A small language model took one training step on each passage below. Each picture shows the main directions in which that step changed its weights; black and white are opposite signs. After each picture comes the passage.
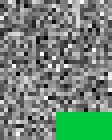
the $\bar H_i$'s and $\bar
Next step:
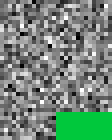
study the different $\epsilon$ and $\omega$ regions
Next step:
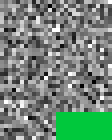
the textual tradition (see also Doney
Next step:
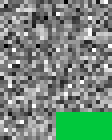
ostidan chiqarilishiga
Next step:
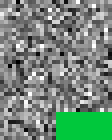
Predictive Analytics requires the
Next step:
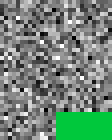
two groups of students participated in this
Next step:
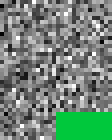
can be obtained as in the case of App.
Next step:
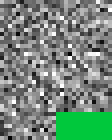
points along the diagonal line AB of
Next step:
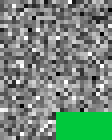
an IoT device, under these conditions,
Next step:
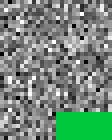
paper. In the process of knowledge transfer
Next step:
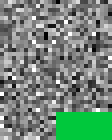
model (CAM). Dose distributions show most
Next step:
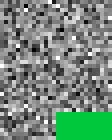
physics taken into account by these
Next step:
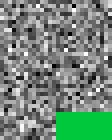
data were used to develop structural models of the
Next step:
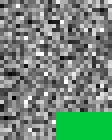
The schematic diagram shown in Figure 1
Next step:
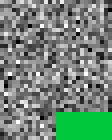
is large change of absorption intensity between
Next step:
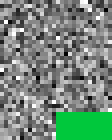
“competing endogenous
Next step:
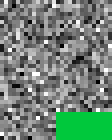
the emergence of the information society
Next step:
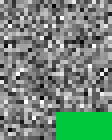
its trajectory. One can indeed find a
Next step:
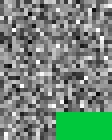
entre profesor y alumno,
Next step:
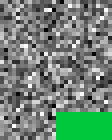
Training often emphasizes the
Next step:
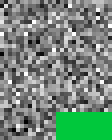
\\ \midrule LoveFraud02
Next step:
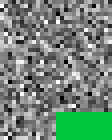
Lei que assegura que as
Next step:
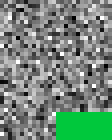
the probability of selecting B; that is,
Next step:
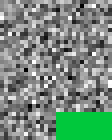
якості послуг,
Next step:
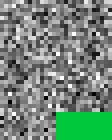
The validation samples used in this practical
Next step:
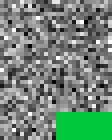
2. G‘aybullayev,
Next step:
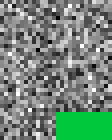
a cell fluid model is developed.
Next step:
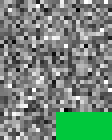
TETFund intervention had significant
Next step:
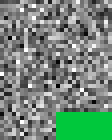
olmoshlar 1-shaxs
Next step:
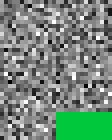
vertical y la gula es rugosa
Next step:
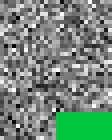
this is a good agreement with the result of
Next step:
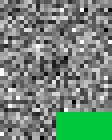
equilibrium no longer holds
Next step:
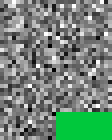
azt mondta, hogy
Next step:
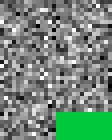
seu ciclo de vida,
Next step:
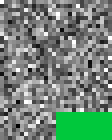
ta'minotini baholash
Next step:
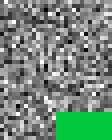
present framework to more specific
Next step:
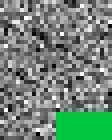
ham ona tabiatni
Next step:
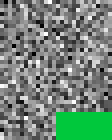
recording processes, some of the data in the
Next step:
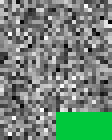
counseling intervention. The task
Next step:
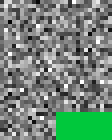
\textbf{Planning.} In the
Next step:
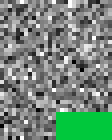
limit, $Q_\text{mod} =
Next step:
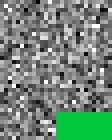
\\ \iff\quad& \exists
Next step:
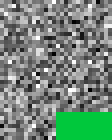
Sufism (Islam) and
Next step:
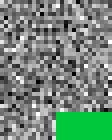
маданиятида сув. –
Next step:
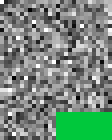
marcada por uma significativa
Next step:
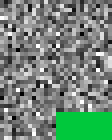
mujer, casada, de entre
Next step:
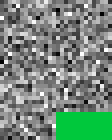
desired phase so as to reduce the
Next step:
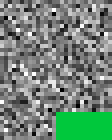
then the central authority can act to get
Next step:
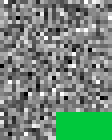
университет имени
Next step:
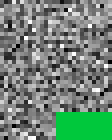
that stimulating investment activity to the
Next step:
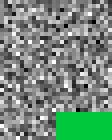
an accretion disk model for $M_{\rm
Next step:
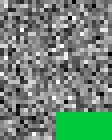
2020, holds paramount importance within
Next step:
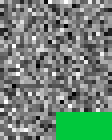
have shown that the position of the LSPR
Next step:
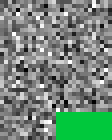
its bulk elastic modulus. This
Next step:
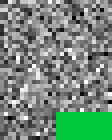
Та поставивши
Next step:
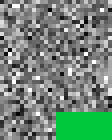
of the rate of hydrolysis of
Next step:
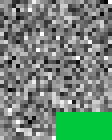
вези са многим
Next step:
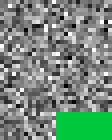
hydrogenation activity of the PdX
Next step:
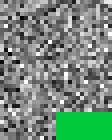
pressure normally recorded in the
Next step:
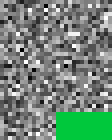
Interpersonal Defined: of or
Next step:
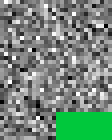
predictions, increasing Jaccard distance
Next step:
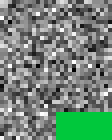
across different SAT solvers. Hence,
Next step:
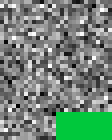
self-taught strategy.
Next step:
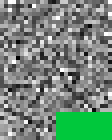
means they have a certain religious
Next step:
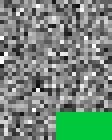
and the ion with the switch on.
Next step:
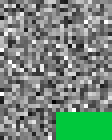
capacity to adapt to the negative
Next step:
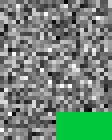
to be associated with the Commissions
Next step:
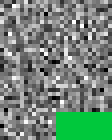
hardly surprising that warps are
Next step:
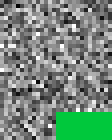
on the internal heating that results from the
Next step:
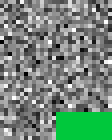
of the domains during the reconstruction that
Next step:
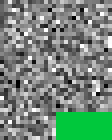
i_B \cdot \sin \left(\gamma
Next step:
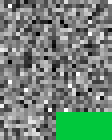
qayd etilganligi
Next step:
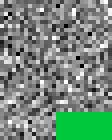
privada revela-se,
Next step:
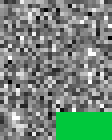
Palabras-clave: índice
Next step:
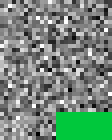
Bach, Alexander Binder,
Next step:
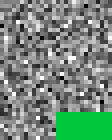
detail below regarding the behavior of
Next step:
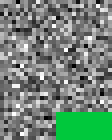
This involves identifying consortium
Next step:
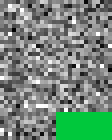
*Psidium guajava*
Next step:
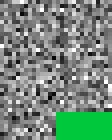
of micro-propagated plants
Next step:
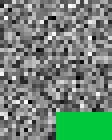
theory. For such a development, the
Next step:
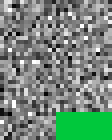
translated by $2^j n$ with
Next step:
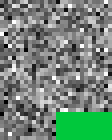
misura una minor quantità
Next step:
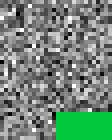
measures aiming to collect consent from
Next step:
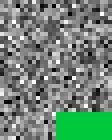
machines at the molecular scale.
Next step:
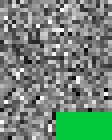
of the total system, is invariant under
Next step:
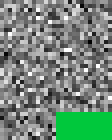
iterations. If we increase iterations
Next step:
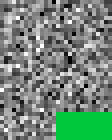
matrix. The matrix ${\cal V}$
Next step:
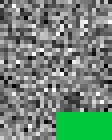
as a pattern generator because of it has a
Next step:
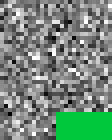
land and water resources being the most
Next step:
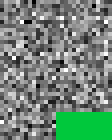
to use their de-identified and
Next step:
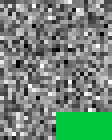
mass $m\ll \mu\ll
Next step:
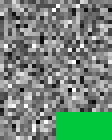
are consistent with those measured by
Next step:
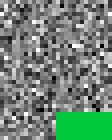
SOVIÉTIQUE Les
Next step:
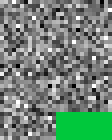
of mutual information, which is purely
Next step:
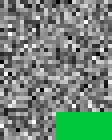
valley, now shut in by high
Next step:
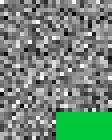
aktüelin bir cüzü
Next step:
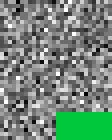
the advertising activities of
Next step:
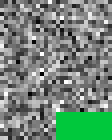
GPU processes each triangle to determine
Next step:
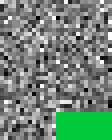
guard is true its guarded
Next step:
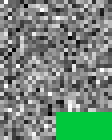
realistic scenario with additional
